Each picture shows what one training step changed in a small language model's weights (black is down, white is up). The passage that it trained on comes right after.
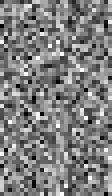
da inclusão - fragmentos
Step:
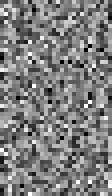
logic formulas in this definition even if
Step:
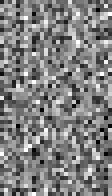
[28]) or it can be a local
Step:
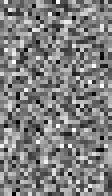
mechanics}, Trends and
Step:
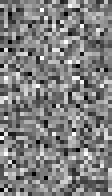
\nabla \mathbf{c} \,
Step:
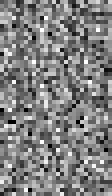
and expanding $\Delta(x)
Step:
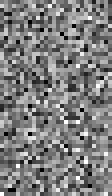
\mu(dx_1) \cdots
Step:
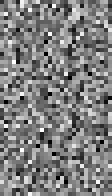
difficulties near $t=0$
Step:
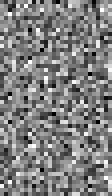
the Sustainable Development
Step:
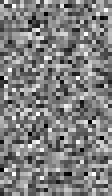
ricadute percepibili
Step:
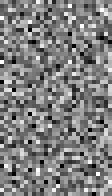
disjoint non-degenerate intervals
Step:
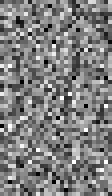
of the parallel system formed with the components
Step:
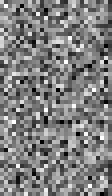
\end{theorem} The proof is similar
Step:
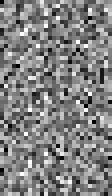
how are the trace and centers related
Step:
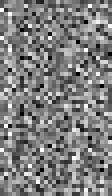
Nous les notons en caract\`ere
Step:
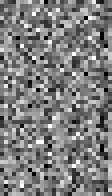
ligados às alterações do
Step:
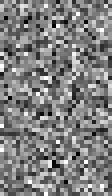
should be taught better: 1 -
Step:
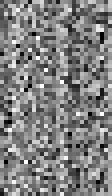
y Dora Liliana Marín
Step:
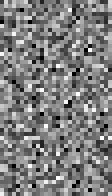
C^n$, there are infinite sequences of
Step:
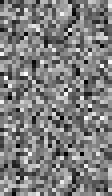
to $\coker (B-I \
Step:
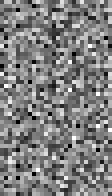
reconhecer seus limites e
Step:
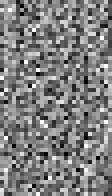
even functions for odd $\ell$. Assume also
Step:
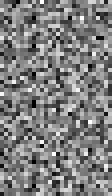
olish, bir fan doirasidan
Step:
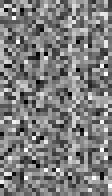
қатъий назар унинг
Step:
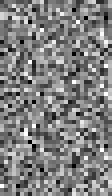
e às toxinas presentes no
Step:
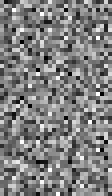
коренного населения,
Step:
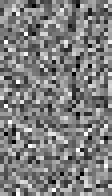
$u_\infty(z)$ represents the
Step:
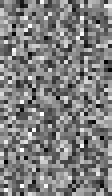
in every $100$ ms interval
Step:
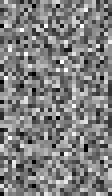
the function $\phi_{\nu}$ is less
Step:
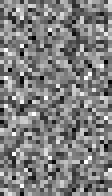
in het bijzonder. Anno
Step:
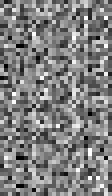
является аутоиммунным
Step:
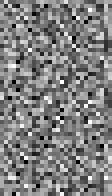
digital skills, and the
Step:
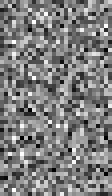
süresince diğer
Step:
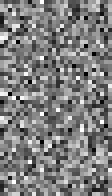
yillarida O'zbekiston aholisi
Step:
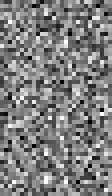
Piauí. 1.ª
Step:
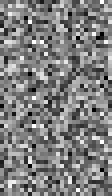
Konteyner tuzilishi
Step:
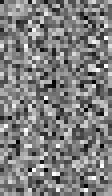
of viscous stresses,
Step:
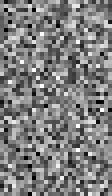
22,2 barobarga
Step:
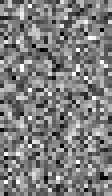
reale. Troppo spesso
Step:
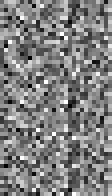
Pensar la plaza es una
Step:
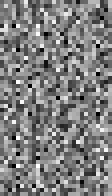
in \eqref{437}. Several
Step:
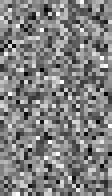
Bell based Apostol polynomials of
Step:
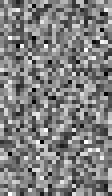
on the discrete grid by piecewise
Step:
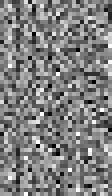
degree 2 covering ramified exactly at
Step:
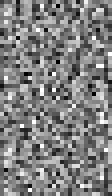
take years for a public opinion
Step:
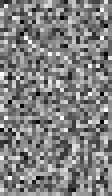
розвитку у працях
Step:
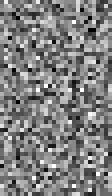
$4$-dimensional Riemannian manifold at
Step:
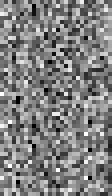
review Goppa's construction and properties
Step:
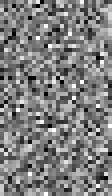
\beta'$ multi-indices with
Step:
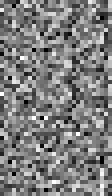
imkoniyatlari, musiqiy
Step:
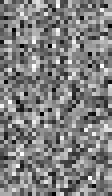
pone en conocimiento uno de los
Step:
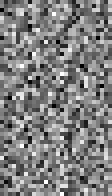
Porto Alegre, v.
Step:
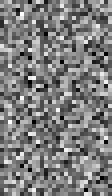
dintre cei mai
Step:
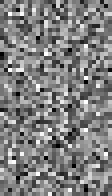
José Abel de Andrade
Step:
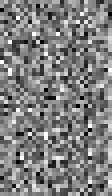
This is an instance of the N2N
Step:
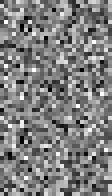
Canchala (Eds.),
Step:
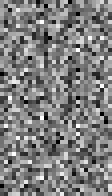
s. Otchyot
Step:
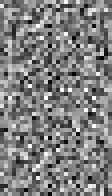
broadband of the
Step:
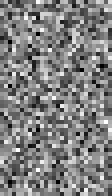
and cross-fibers, respectively
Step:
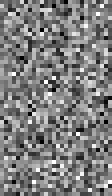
Dirac operator $D\in
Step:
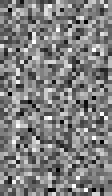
Sharipov Sh.S. –
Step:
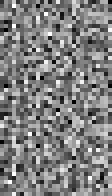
парадигми діяльності
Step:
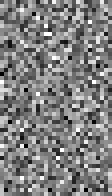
$G$ (digraph $D$)
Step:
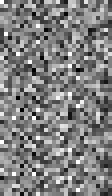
\qed \end{proof}
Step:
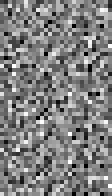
или проблемная задача.
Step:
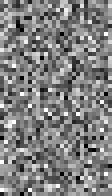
If $i=0$ in the
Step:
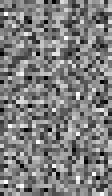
umumiy hajmi,
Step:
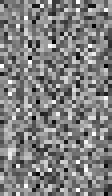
symbols. For the six-dimensional
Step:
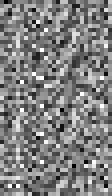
– кандидатка
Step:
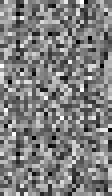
is at least $d$. Since for
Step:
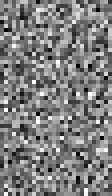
сақлаш ва қайта
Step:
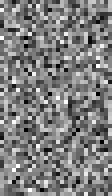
tilshunosligida tilning mavjud
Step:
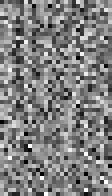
on the choice of $\omega$, we are
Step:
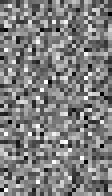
it holds that $v_i \neq
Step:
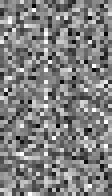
Neuman Theorem, ${\mathcal D}$ is
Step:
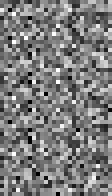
o'zgarmas asosini u
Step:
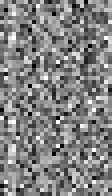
for samples of sizes 2 and
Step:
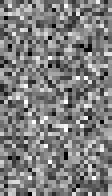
la familia” (Acuerdo
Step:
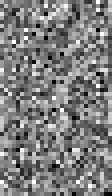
- Los mensajes adaptados a
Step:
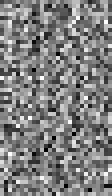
we obtain a graph denoted by $G'$.
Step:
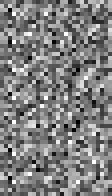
K.K. Fasulati –
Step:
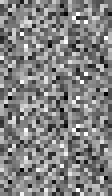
PRINSIP DAN
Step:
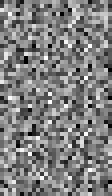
are the same lift of $g$ to
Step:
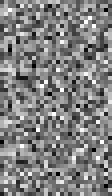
the subsystems evolve
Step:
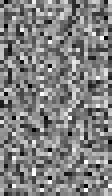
аппарат ҳавода
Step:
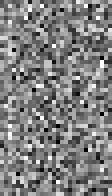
century. Fitrat's role
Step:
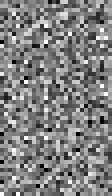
Minkowski \"uber die
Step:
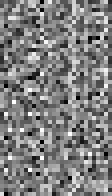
основном, умеренно
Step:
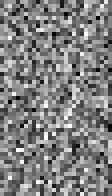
the form $\beta\eta$ , where
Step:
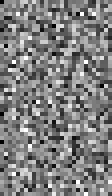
contener catalizador activo,
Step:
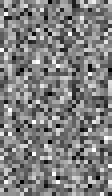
that is simultaneously compatible
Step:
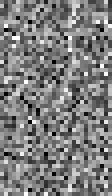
трудность исполнения
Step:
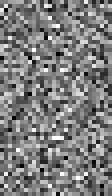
cidade, que ocorre um
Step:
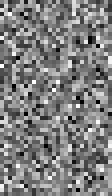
etishining muhim sababi, balki uning
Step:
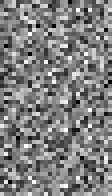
ser experto en una temática, pero
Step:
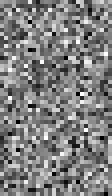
O\left((\gamma a\epsilon
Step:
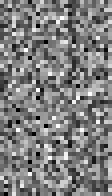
escolhida. Amostra -
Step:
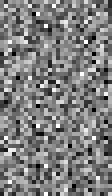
other hand, it is well known that,
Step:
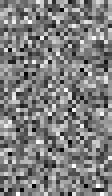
\bigl(-\llvert a_1s
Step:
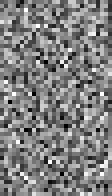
type $\I_2$. Since we obtain
